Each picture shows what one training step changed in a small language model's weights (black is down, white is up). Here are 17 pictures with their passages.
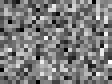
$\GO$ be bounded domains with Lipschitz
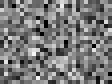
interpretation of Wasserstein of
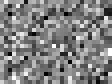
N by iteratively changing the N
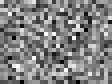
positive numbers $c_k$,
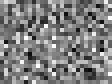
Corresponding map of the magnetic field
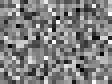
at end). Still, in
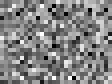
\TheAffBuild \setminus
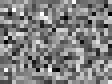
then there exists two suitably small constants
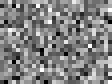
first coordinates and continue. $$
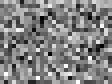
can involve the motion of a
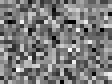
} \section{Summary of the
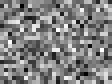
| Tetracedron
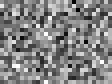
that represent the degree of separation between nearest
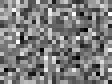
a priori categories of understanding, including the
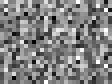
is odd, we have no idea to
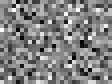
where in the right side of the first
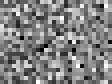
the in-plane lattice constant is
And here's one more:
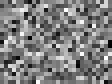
of a well-known argument that appears
